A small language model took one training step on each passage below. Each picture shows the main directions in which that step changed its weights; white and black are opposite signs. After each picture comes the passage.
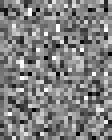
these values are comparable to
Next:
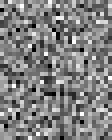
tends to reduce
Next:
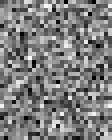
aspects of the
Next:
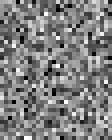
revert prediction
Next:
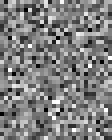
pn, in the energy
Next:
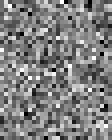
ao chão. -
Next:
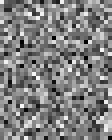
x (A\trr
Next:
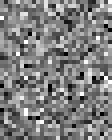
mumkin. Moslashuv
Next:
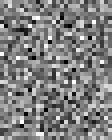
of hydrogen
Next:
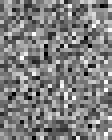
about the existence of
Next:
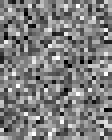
negociamos con la
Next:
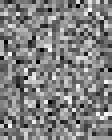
могли б і
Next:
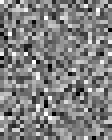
компетентности в
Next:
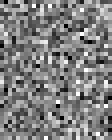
well known binomial
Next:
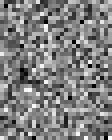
were calculated for the model
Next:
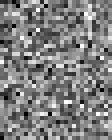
spin quantum number. Our
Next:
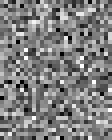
een ruim
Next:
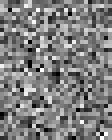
the differences in the
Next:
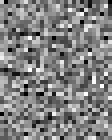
magnetic fields. Baryon
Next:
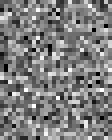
the top electrode
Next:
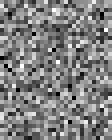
although with more noise
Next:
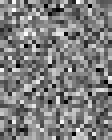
the Vanilla
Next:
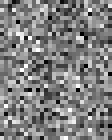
shrinks again due to
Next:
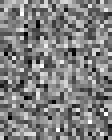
adib ijodining
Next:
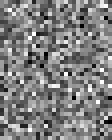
\rightarrow e \gamma)
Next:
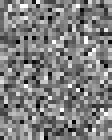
of multiexciton
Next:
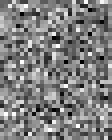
tuzilma –
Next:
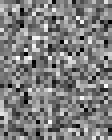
individual stars are shown as
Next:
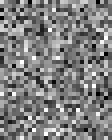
valori sono la
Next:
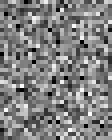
not constant across time,
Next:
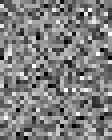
: src =
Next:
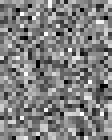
difficult and can lead
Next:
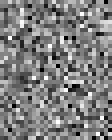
the density and pressure are
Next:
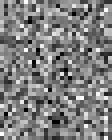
помощи развития
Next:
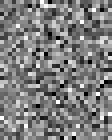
keltirilganidek bir
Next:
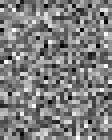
the descendant tree
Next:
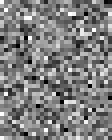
the dark matter particle.
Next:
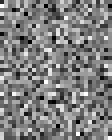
fortalecendo a
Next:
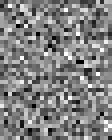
the xy 2D
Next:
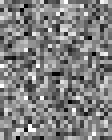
broad applications in
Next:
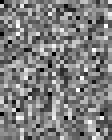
last two columns
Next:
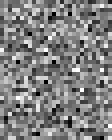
also the solid foundation for
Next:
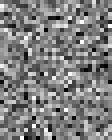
Especially, we
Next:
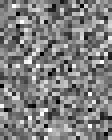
the conservation of
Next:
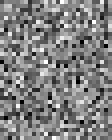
à l'aide des
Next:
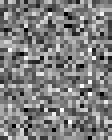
states. BMJ
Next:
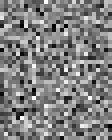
Thus, the reason
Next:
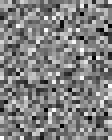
de marzo de
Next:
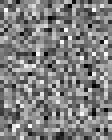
to perform a natural
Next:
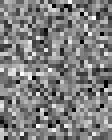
las que destacan:
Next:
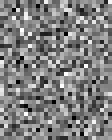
além de ser
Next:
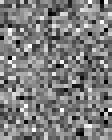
Hasil tes
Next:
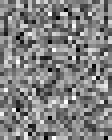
риоя этишни
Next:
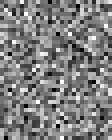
numbers constitute the core
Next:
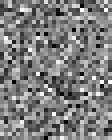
skyrmion. We
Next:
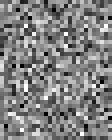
faoliyati usullari",
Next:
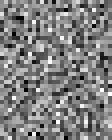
thermal equilibrium
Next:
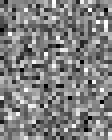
have discovered that the
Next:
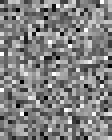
possibility of a
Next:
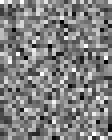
objective, is
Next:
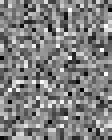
z powodu
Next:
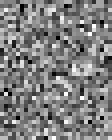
allowing for post
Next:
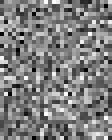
allowed cases of one-
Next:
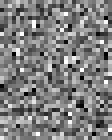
Medical Sciences,
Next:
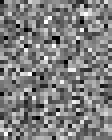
high- and low-mass
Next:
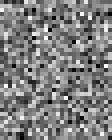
o'qituvchi bilishi
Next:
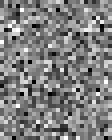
we provided details of
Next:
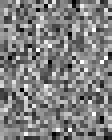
отличаться от
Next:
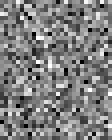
эса мустақил
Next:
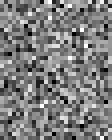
bo'lishi mumkin.
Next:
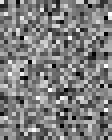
qu'il soit
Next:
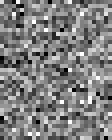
number of reduced basis
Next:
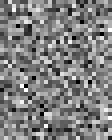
the operation of a
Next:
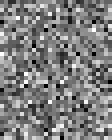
que aceptan el
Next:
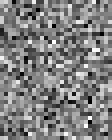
of the qubit.
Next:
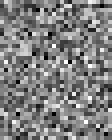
of the brightest
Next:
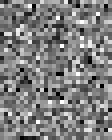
stars identified beyond
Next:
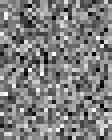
deze producten de
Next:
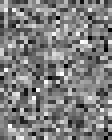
Next we need to
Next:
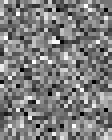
identisch. Dieser
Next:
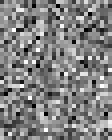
incident wave due to
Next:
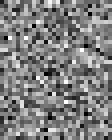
reduction of power. This
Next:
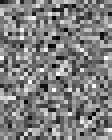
candidate list for
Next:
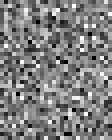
otorgó en
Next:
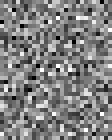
the Ising model for which
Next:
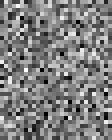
su propia renta
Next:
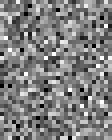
criterio de
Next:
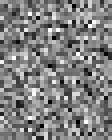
to serve as a
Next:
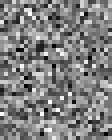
a selection of native
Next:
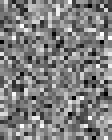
(Boffi \&
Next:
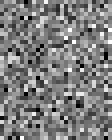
Xulosa sifatida
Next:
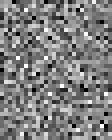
into different species and is
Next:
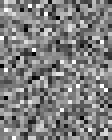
\end{table} %
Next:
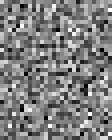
cooling performance is
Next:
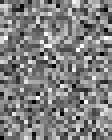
der Gruppe
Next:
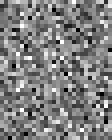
collisions can be
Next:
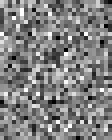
the remainder of this
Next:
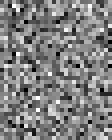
$\mathbf{U}$. The
